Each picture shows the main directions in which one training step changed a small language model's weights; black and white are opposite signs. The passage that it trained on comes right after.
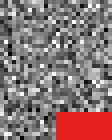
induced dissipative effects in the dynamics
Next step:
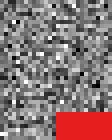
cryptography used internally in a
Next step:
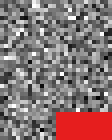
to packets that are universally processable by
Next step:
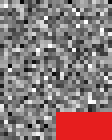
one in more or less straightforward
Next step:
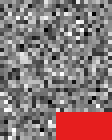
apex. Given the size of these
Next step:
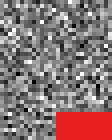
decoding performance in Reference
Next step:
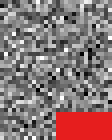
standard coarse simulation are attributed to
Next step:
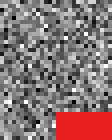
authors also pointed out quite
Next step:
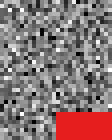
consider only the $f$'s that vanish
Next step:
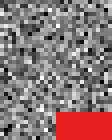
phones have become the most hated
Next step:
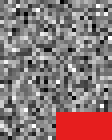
(\ref{FDvector}) and
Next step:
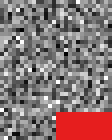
We can see him taking a tactical
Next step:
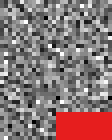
the molecules in a vessel full
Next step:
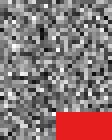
$ t_{*} $ in such a way that we
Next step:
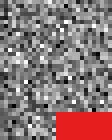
be due to the narrow ecological
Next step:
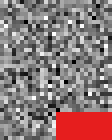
the current and voltage electrons
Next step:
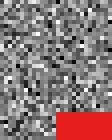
x\in A$$ (remember that
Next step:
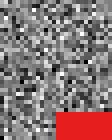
the virulent strain was
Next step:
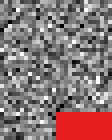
\delta\nabla^2 \equiv \nabla^2
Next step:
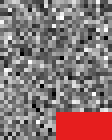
can be read in two ways:
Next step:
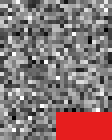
is fundamental for challenging
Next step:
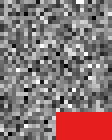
Islam and Christianity. This
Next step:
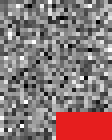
sensor is called Wheatstone
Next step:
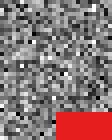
adapted to $\Gamma$. Consider the
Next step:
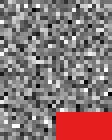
(a) Storage modulus
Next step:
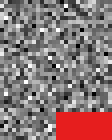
dissolution studies The tablet release
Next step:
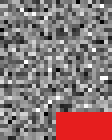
than 50 tracks in the TPC
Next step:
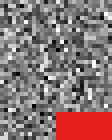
exclusively in terms of the field equations and
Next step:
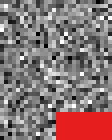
perturbative case above, upper limits
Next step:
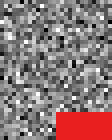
the pomegranate crop and the
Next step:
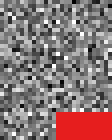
{\rm In the autonomous case we can
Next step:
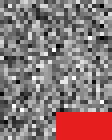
eAEFIE in applications
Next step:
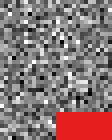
Hamiltonian density for the scalar
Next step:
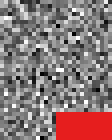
application of the EE and RO
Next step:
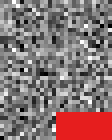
Combining this corollary with an important
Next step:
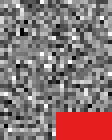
shopping centers can be compared with the
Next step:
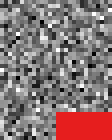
measure the fluence over the broader energy
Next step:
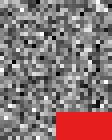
and $b$, in which we have fitted the
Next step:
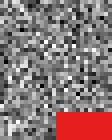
and can also be considered as one kind of
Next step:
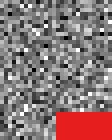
using proper simulations and a hardware
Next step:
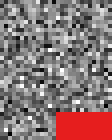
methods, which are effective in the deterministic case,
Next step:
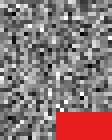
detector wafer front side.
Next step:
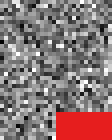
learning in order of priority.”
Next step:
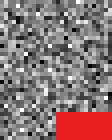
Srinagar during the year 2013 and
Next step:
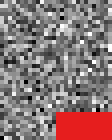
then it was not quantifying what we
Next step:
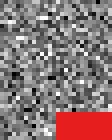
I\hskip -2pt P}}
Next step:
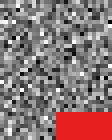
\rceil$ (and vice versa
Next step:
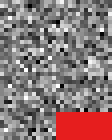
is inversely correlated to the pressure at
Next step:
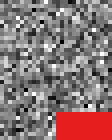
offset, OTA and Trimmer
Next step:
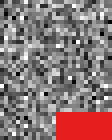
upgraded in 1995. The
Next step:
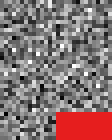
defined as \begin{equation}\label{4}
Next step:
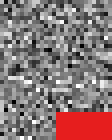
better personalized healthcare.
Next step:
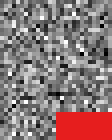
The reason why ultrafine
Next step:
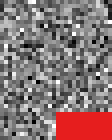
\end{eqnarray*} and the proof is completed by
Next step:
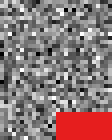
and above, according to the guidelines
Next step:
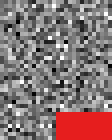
Italian region, putative source of
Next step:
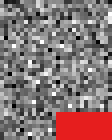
for the equation as follows: $$F_s =
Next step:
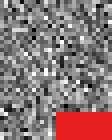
the possible association of off-axis
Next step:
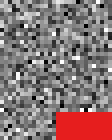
such as a small cosmological constant---at
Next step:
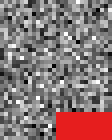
\begin{abstract} We explore
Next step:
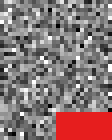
\cite{gCbG:00}. In this
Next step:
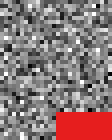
is connected with boundary of class $C^1$
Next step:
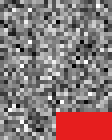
string theories. Moreover, after
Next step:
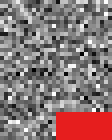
is still performed over the interval
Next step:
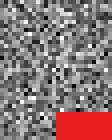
the major findings of our survey
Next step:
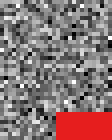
dashed line for the ground state. The
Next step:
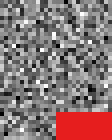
imports a necessary solution to address
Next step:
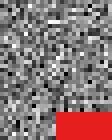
radius (NCR) is that it is not
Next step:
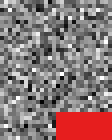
only use pencil and paper for this step
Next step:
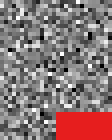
angle in each region. The main purpose
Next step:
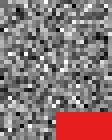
thickness. C) Photocurrent
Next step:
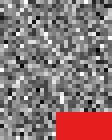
dangerous OR Temperature IS
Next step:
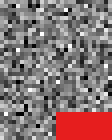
solitons}, the simplest of which is a
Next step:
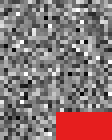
Moreover, for easiness of the
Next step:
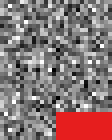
remarks}\label{sec10} In the
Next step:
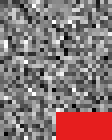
of the sun so that shadow can be
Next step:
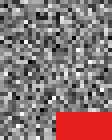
on CV QKD have been proposed,
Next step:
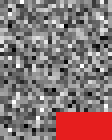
the first part of Corollary
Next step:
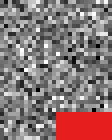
and comment on the analogy with the previous
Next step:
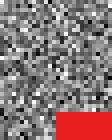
Sofotasios, S.~K.
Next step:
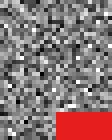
and $z$ denote the relative frequencies
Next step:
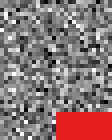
& Sterile neutrinos \\
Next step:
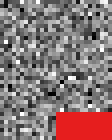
we are able to lift only a finite set of
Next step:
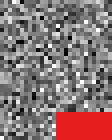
- use of tape recorders and
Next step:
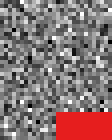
notes focusing on choices during
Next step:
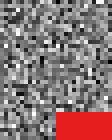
yields that \begin{eqnarray*} &&
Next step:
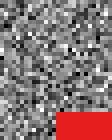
element over $x$ in the trivializing
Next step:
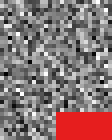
group is the contact distribution, and all
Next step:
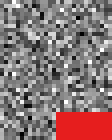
quenching of CQDs has
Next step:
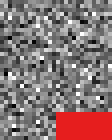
Let $M$ be a Fredholm
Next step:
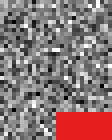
}\right) \leq \end{equation*}
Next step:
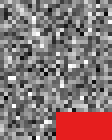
$A$ is {\em complete} to
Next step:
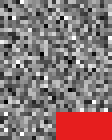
a plane-wave basis set}},
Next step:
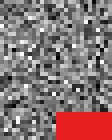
are summarised in Table
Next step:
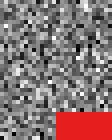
the form $\forall xC$ or $\exists
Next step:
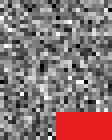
widely accepted analytical technique
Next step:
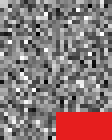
ICA; (d) COBE.
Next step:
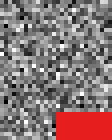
unknown, but the initial state of the system
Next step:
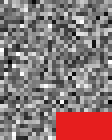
X,\quad J_{\lambda}:=(I+\lambda
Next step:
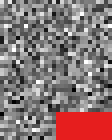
states $\{\left|+-\right\rangle
